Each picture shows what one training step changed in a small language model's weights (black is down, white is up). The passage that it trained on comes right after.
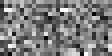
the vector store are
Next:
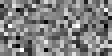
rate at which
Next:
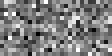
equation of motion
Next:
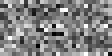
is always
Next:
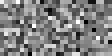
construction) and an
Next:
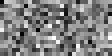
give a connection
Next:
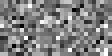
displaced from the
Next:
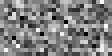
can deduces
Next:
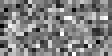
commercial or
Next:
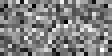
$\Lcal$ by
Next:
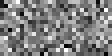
users to their
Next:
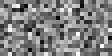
asymmetric force
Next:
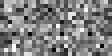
are still
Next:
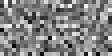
$X$ such that
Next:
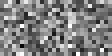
background grid
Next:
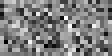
the infrared
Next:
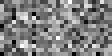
electronic wave
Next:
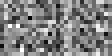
for the tail
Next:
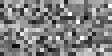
it has $$
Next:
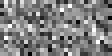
$ are the most
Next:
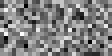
as an upper
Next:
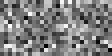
$1$ travel
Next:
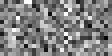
original ground
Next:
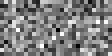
independently of the
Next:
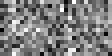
of the temporal
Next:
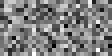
are studied
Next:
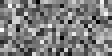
introduces an energy
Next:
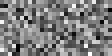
a probability density \[
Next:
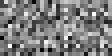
theorem, there
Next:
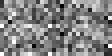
so we can not
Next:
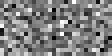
negative reals
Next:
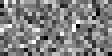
$a$ in the
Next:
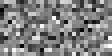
region. We set a
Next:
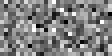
.$$ Then the function
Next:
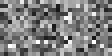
is minimized,
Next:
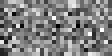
states---on and
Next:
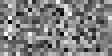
tempered measure.
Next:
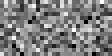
diagram $$
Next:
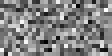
projection, thus
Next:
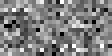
type: A1 ad
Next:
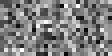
Other setups
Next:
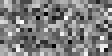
As a last
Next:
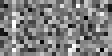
to the west of
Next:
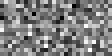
with $n\times
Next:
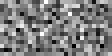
occur at
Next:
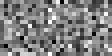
have defined storage
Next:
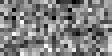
Then there exists a system
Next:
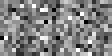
tuned at set
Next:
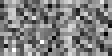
in the context of
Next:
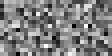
the proposed cost
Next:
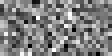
upper unit
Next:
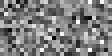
function $u\in
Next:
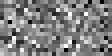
measure performance similarly.
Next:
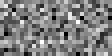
examined also
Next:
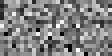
categories while
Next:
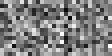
is to give the
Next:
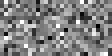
group $G$, then
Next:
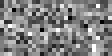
each other, and the
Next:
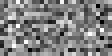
calculations, being
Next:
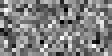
then applied to
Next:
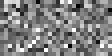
line search to set
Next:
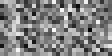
with an overall
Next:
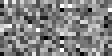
$R$ and
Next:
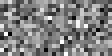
{\it normal
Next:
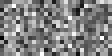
also arise in the
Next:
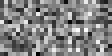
positive coordinates.
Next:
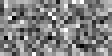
Denote this
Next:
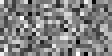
justify the
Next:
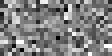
shows multi periodic
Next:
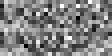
the $J$- or
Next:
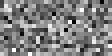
have $$ \tilde
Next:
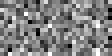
described by the right
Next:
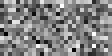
of $Q$ has
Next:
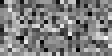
noticing that since
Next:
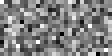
Figure 5). Table
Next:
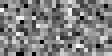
included one
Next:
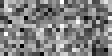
are $K$-group
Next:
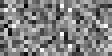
as reported in
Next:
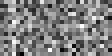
of whether
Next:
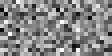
< \over \sim
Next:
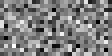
strategy dynamics
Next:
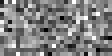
two respects.
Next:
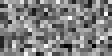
is caused by
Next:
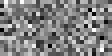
$M$ is not
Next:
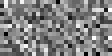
$X$ is
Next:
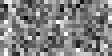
Such rings
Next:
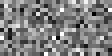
this conjecture are
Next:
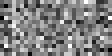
of patients.
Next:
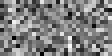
of this relation
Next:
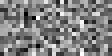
dimension $\delta$) sur
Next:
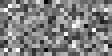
percolate through
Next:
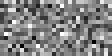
of $H$ on
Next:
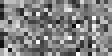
the standard pCN
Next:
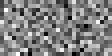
any reference to
